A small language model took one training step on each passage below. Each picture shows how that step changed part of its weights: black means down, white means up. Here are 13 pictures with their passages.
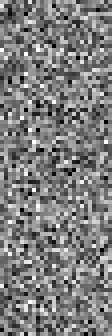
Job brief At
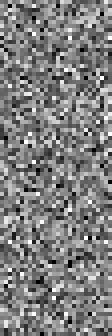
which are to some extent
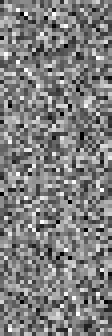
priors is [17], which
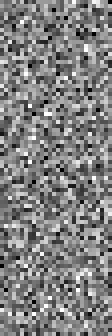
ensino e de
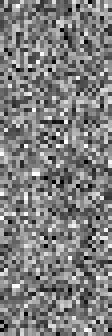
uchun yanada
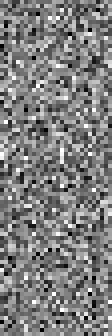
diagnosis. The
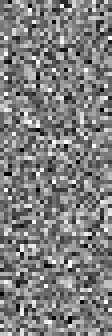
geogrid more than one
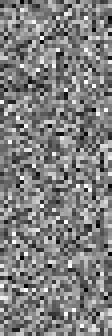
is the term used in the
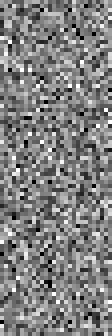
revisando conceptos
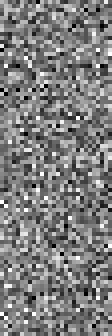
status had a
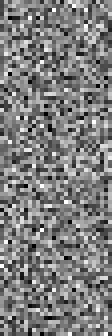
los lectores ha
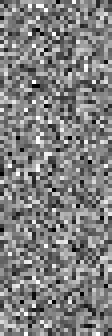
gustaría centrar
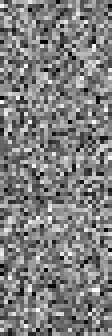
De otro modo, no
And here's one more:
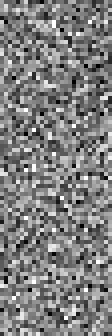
Sustainable Development
